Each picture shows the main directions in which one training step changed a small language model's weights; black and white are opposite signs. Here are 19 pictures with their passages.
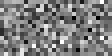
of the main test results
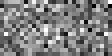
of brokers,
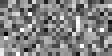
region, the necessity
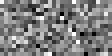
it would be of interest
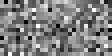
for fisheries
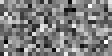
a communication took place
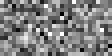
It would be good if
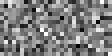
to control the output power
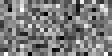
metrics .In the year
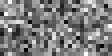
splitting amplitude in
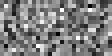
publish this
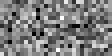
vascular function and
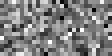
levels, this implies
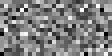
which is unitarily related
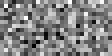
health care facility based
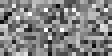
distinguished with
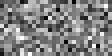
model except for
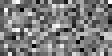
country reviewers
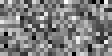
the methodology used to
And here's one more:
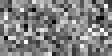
frame of reference,
